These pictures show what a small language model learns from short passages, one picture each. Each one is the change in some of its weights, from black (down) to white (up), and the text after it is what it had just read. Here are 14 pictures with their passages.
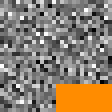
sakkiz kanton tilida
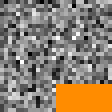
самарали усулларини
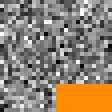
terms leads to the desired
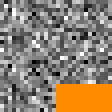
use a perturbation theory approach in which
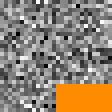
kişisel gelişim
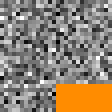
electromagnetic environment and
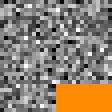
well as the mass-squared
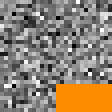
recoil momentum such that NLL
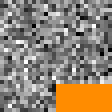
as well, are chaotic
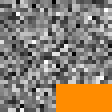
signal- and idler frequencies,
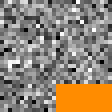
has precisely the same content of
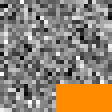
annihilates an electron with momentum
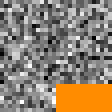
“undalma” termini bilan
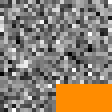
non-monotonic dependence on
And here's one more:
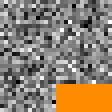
the Donbass–Kiev
